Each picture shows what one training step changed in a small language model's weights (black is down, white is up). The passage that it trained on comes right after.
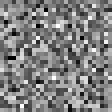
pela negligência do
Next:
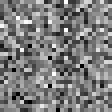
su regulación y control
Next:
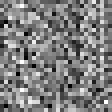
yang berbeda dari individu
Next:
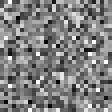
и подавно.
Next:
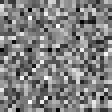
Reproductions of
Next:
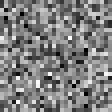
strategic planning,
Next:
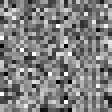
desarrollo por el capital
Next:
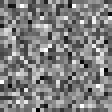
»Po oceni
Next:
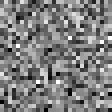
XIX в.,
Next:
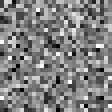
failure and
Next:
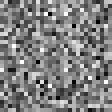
some words or
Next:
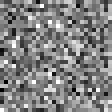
lief die Studie
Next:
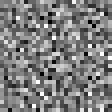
tashlaydi. Bu esa
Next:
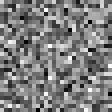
нові видання*,
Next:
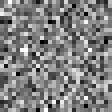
carried out,
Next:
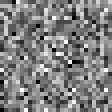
los treinta,
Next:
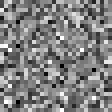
примыкая к России
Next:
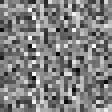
pedagogika fanlari bo'yicha
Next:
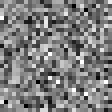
більшості випадків
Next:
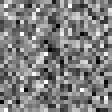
dalam pelaksanaan
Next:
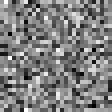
Möglichkeiten und
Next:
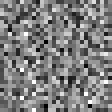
Между тем при
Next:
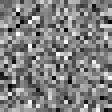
sus cuerpos
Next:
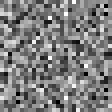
исследований по культуре
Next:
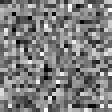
O'qitishning axborot
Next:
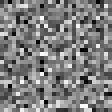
otomotiv ve
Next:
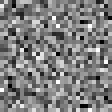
a ver com a sua
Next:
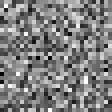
área donde se van
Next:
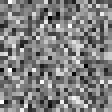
conceptos de interés
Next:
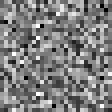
werden teilweise
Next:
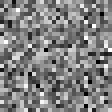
identificação das áreas de
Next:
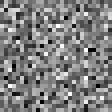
actores sociales en materia
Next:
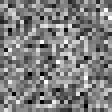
su impacto en el desarrollo
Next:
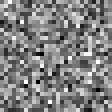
adalah teknik analisis
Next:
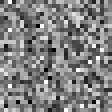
etkileyen bir
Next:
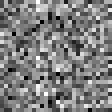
qancha maosh
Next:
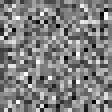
ou ocultas”.
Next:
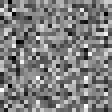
setores e a
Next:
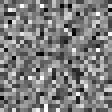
ulug' zot
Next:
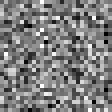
bilan zararlangan
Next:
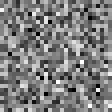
із Законом
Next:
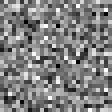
importância que deveria
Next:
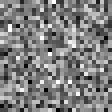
de staat van het
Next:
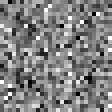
// *Involta
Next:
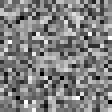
меры по его
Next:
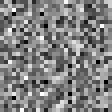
methods of scientific
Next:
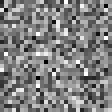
forma interligada.
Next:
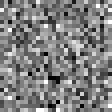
and licensed
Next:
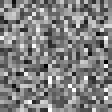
vida das pessoas em
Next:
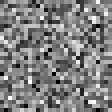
у табл.
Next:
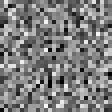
del modelo económico
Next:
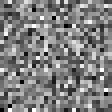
Cuba para
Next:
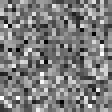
наук, доцент
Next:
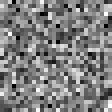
snow on his
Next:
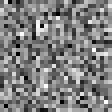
tadbirlar shakllarini
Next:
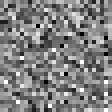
van $T =
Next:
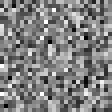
economic development of the
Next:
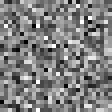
– девиант
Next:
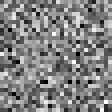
um vício. Na
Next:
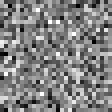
participer leurs
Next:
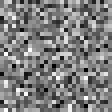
sistema previsto en
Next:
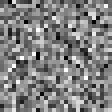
rigor científico
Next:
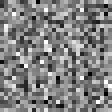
Student Thesis*
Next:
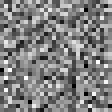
выполнены на
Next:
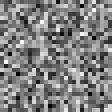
6. Pamanji
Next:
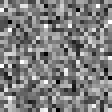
and to develop approaches
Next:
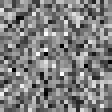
первой главной
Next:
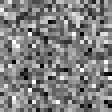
не дозволяє
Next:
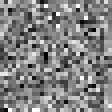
- **Interaktiv
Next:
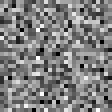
no governo
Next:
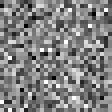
ser portadores de
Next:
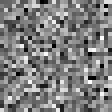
3% intellektida
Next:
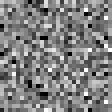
e legítimo o
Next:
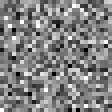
protetiva do Direito
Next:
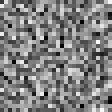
pedagogik mahorat va
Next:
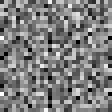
bo'lgan va
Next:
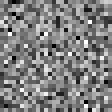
destinação dos recursos
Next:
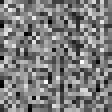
terhadap lingkungan di
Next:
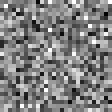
usuli Bunda
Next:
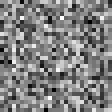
ning selle
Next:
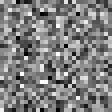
yagona huquqiy
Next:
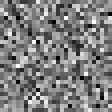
36 Poster
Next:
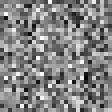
metodologi penelitian yang
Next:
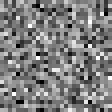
Art. 4
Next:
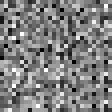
la propia experiencia
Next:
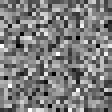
А. Ўзбек
